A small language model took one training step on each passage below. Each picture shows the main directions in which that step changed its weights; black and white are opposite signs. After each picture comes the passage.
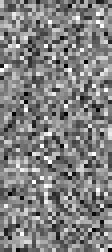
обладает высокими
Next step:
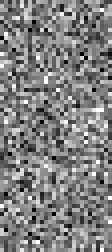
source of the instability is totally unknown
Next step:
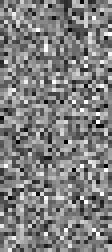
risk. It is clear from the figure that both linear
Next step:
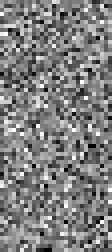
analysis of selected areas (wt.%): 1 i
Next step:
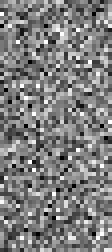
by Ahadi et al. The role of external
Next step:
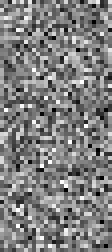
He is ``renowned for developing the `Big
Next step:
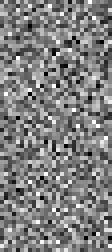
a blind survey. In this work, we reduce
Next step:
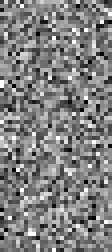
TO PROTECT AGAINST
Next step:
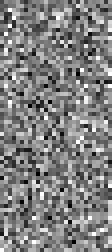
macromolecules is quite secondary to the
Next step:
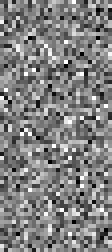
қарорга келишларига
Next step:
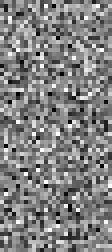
being mapped to a finite coordinate value.
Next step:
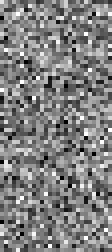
для поддержания подвижного
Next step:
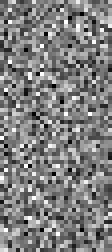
and MobileNet. Accuracy,
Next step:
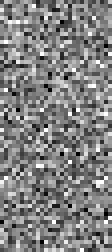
characterized by a low CEC and increased vulnerability to
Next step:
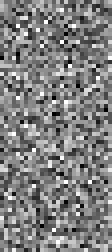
boundstates in the one-dimensional model for
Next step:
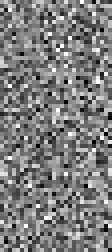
van het eigen „ik" boven de
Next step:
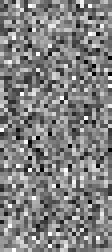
darajada integratsiyalashuvini
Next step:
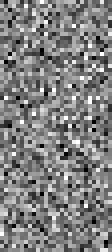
regression analysis was used for the data analysis.
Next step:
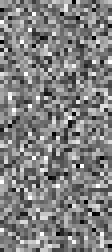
Infographic of Fire 2 Source:
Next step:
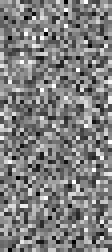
the hardened ice cream samples were left
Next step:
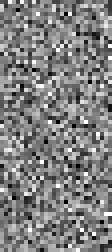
has observed an ordered $(2\times1)$
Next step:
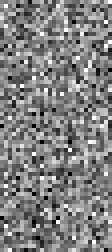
the software used on the PC to write and
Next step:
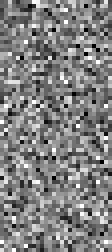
we assess the separability of true images from found
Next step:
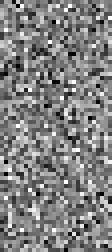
situation of repeated sowing, lack of funds
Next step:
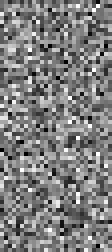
due to high $e^+ e^- \to
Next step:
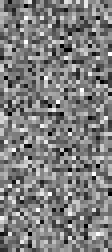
lo cual evidencia una mayor retención
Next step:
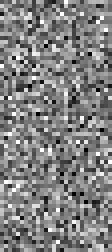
chemical nor photochemical [2+1]-
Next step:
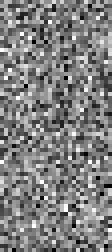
on whether the inference/conclusion is correct and
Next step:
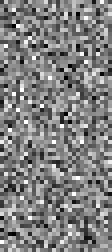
korzyść Polski należy
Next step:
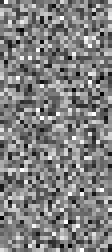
motivation, and self-efficacy.
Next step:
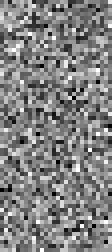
there is no large room for hidden cold
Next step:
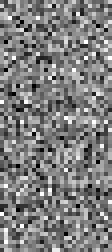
Tulqin qizi Bo'lajak
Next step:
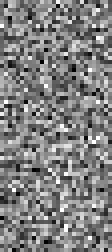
dengan rubrik. Hal ini
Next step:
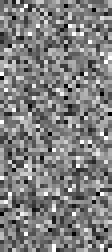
intensity as the product of the CZ width and
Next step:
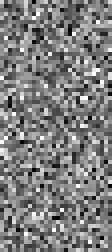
en español en Filipinas,
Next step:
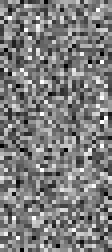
об'єднаних у ціле,
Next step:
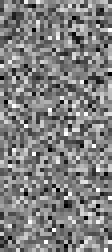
область изменения параметров
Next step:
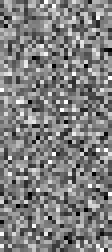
por en canal datos (305),
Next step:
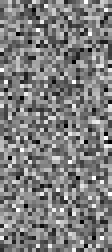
temperature, glasses are hardened below the
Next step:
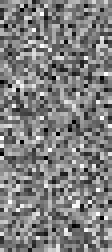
Shear stress strain curve with the presence of transverse
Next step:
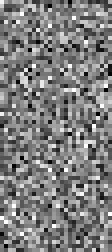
сўзлар ифодалаган
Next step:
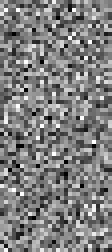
o fato de que a aparição
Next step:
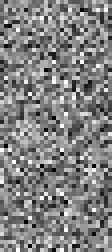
al. (2020). Undergraduate medical
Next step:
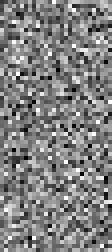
с Гиппократов до
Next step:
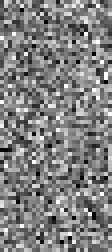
theory flows to the UV fixed point and the description
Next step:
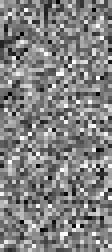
of super-gravitons in 11d and
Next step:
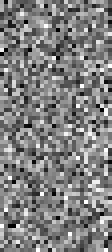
of studies were carried out to determine the optimal parameters of
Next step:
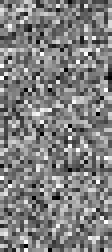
to the manual definition of the hypothetical
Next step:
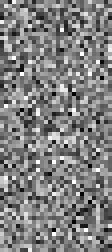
della Sicilia tirrenica.
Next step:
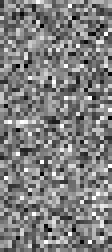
обострениями ОКР или
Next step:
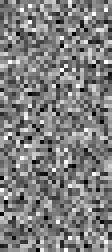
en varios aspectos. El primero fue
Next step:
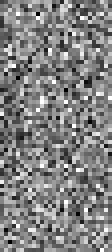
asoslanganini kuzatishimiz
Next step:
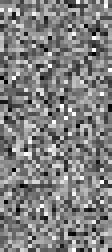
\tr X \tr Y, \eeq with
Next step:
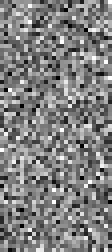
leads to the optimal control strategies plotted in
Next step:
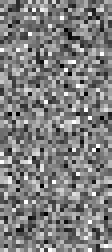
também é uma fase importante, pois
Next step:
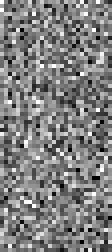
kepedulian dari perusahaan
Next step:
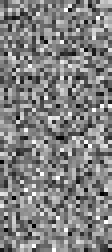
We position the probing laser spot on the
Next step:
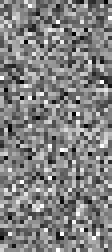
been made by explicitly rewarding information gathering
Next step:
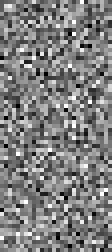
ser respeitados por Stalin, a
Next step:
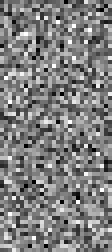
langkah selanjutnya adalah
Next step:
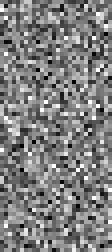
short the spots, long the futures”.
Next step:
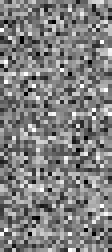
maintenir attractif et accessible au
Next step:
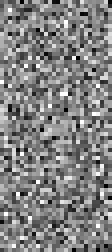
in 2nd trimester and 1st
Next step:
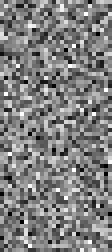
this system of equations. Integration of such systems
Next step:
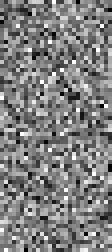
appendectomy rate. AS was
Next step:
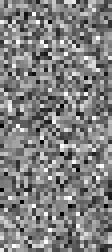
$v=0$ maser component strongly suggests the
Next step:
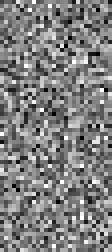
DE L.; SARAIVA, E.
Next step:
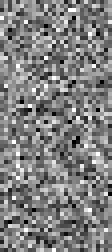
of Periodization and The Views of
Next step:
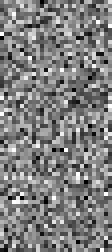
work is to better understand the relationship between the JT
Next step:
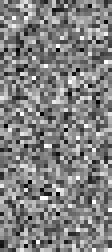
any case, this type of work having social
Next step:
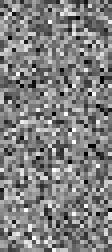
та відео файлів.
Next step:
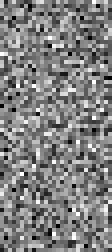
processing applications of banks to go for slight software
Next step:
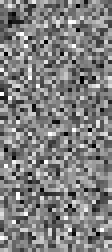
while Spain is presently constructing its
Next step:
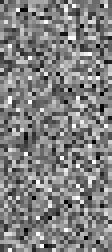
zarurligini belgilaydi.
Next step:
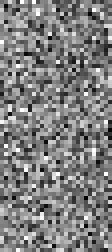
to the $2 \times 2 \times 2$
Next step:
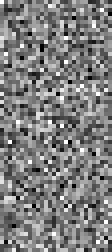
$\omega$ and $\mathbf{k}$ are
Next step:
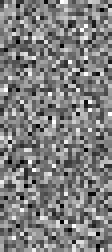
1 and 2 (below, and see SOM
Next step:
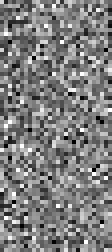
in the overlap of photon spatial modes, as
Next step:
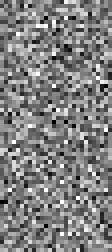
attacked other villages by imposing
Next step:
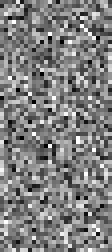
and 5(c) \cite{align}. It
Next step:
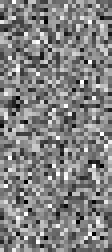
clusters' mass distribution scales as \begin{equation}
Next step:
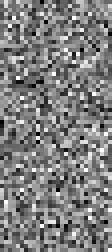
consistency reliability values in the table above indicate that
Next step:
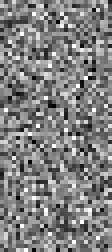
content on the page. The layout technique that
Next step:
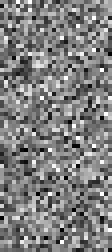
\textbf{Model Testing} is essential to
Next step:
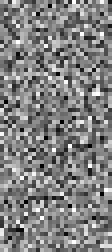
menghilangkan senyawa
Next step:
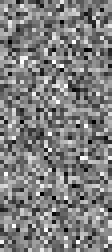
an Assistant Professor with the Faculty of
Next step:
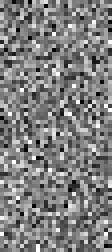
is parallel to the superstructure's wave vector.
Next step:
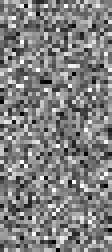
case of the quantum parametric oscillator is studied in
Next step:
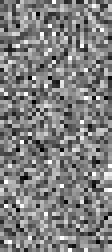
in het maatschappelijk verkeer
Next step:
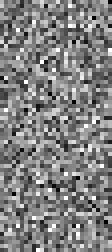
is applied. The methodology followed for this study is based
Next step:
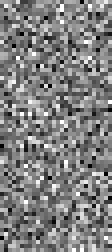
this paper is organized as follows: First, we
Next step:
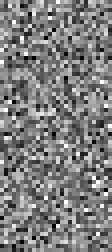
city administration. This article confirms the importance
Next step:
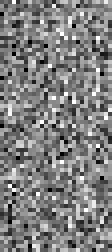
are quantum-mechanically correlated with each
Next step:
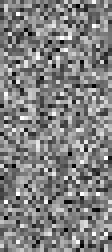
many possibilities to define a Hamiltonian for solving an
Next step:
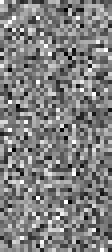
процес порівняння, а
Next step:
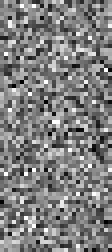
Professor, Associate Professor of the Department of
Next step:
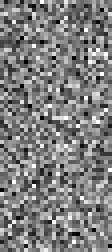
institutions influences implementation of monetary
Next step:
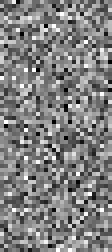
(Brasil) e atualmente de
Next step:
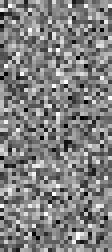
horizon. Furthermore, there were apprehensions
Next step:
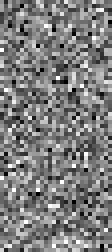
of the experiment. The average academic performance indicators demonstrate
